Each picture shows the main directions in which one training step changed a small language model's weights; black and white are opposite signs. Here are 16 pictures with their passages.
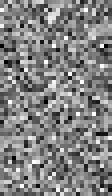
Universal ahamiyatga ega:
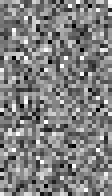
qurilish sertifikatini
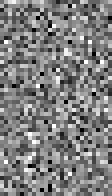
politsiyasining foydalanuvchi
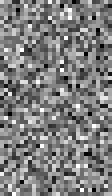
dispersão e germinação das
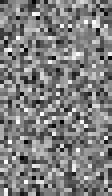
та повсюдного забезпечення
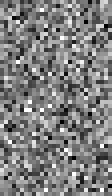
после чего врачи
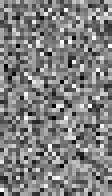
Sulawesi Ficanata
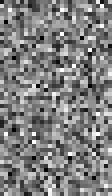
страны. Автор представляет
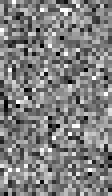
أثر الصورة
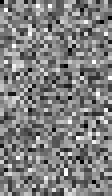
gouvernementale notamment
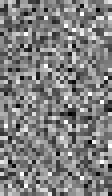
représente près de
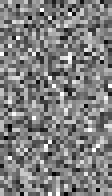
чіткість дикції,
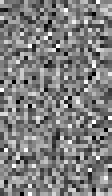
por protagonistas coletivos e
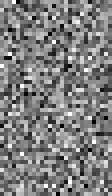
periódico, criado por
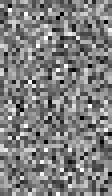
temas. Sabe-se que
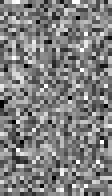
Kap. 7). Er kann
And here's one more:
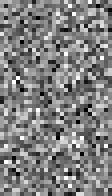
foram utilizados os seguintes
